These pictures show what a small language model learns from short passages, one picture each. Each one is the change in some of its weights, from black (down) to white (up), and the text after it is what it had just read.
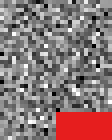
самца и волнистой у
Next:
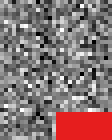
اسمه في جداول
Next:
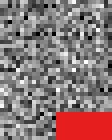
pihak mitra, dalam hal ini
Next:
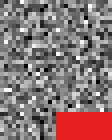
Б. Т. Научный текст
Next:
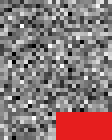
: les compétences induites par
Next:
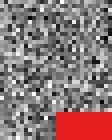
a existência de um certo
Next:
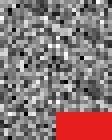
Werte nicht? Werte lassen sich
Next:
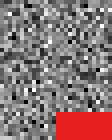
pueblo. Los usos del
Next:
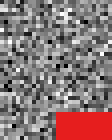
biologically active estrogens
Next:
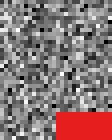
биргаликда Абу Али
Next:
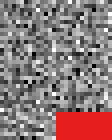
11. Мурадова Р.
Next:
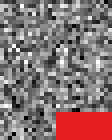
professor’s pretences have a
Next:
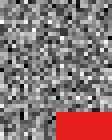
aplikasi beroperasi sesuai
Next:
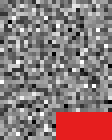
June the Guidelines for the
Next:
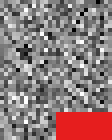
com alunos com deficiência
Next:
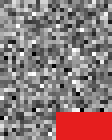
de uma linguagem comum quando
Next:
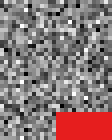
в сопротивляемости
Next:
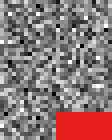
tarafından mecâz ile
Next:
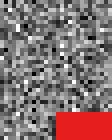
ega hududlar aniqlangan
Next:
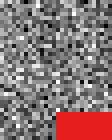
Исламской Республики
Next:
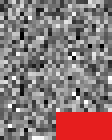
wahrem Glauben aus in
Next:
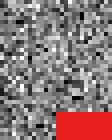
em Fortaleza (CE), que
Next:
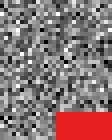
втором прогнозе, суть
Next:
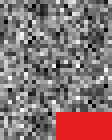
ҳимоя қилишга
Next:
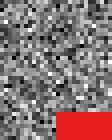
Data-Driven Insights
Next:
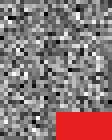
civil obrigatoriamente é
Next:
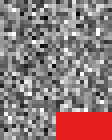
tadqiqot universitetining
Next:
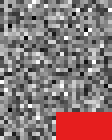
is op zichzelf een heel
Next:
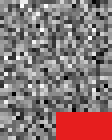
talabalarning mustaqil
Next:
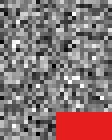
que confieren al profesorado un
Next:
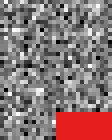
и стать социально активной
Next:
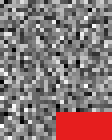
dengan sumber semula jadi
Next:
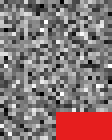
mới là dạy
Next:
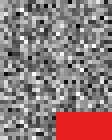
QUE CONSISTE A
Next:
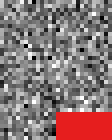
ishlab chiqish bosqichida
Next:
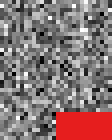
Shavkat qizi Nizomiy
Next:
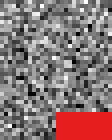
2). De ce sunt atât de
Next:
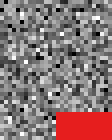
in nadzorovano zbrane
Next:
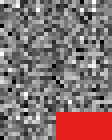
освітнього процесу,
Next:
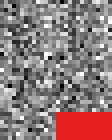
adhesion molecules.
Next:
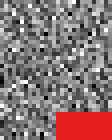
mais próxima do movimento da
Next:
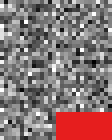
boshqaruvchilik, ya'ni
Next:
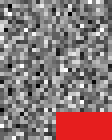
lo que se concluye que no existe
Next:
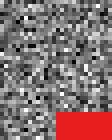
основном в имитацию научной
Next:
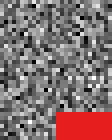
قميص حريري
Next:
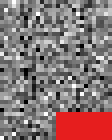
человек на земле –
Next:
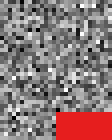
keladi. Falokat ko'p
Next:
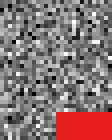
xam uchraydi. Lekin
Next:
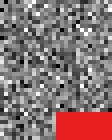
drzewa były
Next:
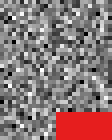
los datos que recopilamos.
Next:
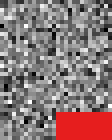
Rodríguez II”,
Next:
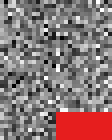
Dans le canton du Valais,
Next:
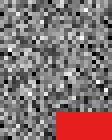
para procesar información y realizar
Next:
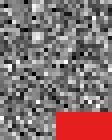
сводится к направлению
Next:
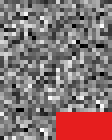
pacientes hospitalizados.
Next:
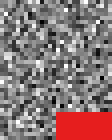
im schulischen Unterricht und in
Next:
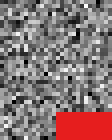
translatorskim. Svi
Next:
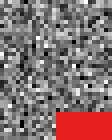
что должно способствовать
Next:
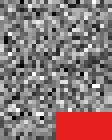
antara proses pembelajaran
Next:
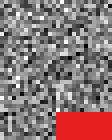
haligacha millatlar va
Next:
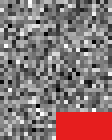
форма монологической речи.
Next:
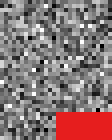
La UDLA se consolida como
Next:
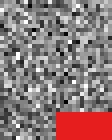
os atos qualificáveis como
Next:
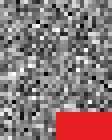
Законодавство не містить
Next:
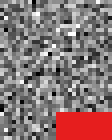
aloqa qiladi. Ammo
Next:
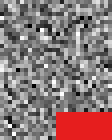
et futures seraient dans ce cas
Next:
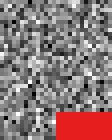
и согласия, ставя
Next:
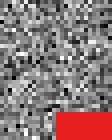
*Creative Education*, 2017,
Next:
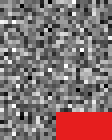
будущих специалистов
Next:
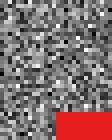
цивілізації. Тобто,
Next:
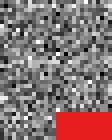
qo'llash va singdirish
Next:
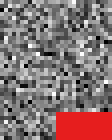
счет АТР, доля
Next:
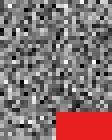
Ten tweede worden de
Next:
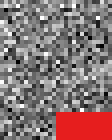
bir odam loy, g'isht
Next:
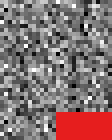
кілька фрагментів
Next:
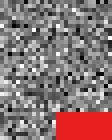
de onderneming zonder meer
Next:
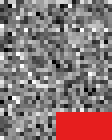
yürürlüğe girmiştir
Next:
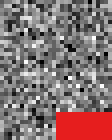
paydo bo'lganda,
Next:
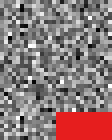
Н.П. Матюхіна,
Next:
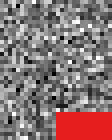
cualquier oferta por su
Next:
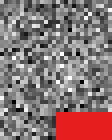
Bir tomondan, bu omil
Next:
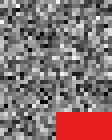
- odamlar, jamiyat,
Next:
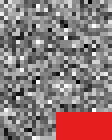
qəbul edilməsi
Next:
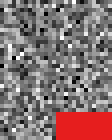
Використання резервів
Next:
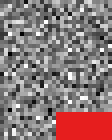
são conhecidas socialmente, e é
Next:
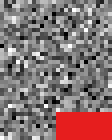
MPA gacha etkazish va
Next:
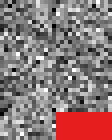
través de acuerdos sobre el
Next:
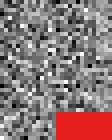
novas metrópoles por
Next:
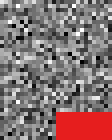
ma'lumotlar xokimiyat
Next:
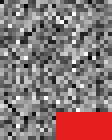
"odoblarning xazinasi"
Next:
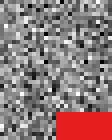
caso de fallos en algunos
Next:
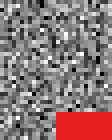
tarqalish xususiyatlari
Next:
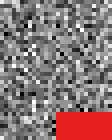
элементарных модулей
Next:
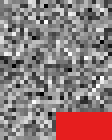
a Física investigou e
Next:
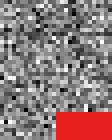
contract, Civil Code
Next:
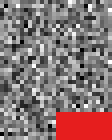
Русі дедалі активніше
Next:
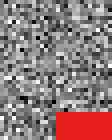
Por todo esto, el autor
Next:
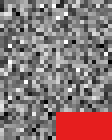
identify relevant themes
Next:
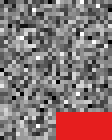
gereği diğer yönler göz
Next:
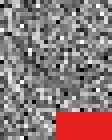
Хитойни дунёнинг
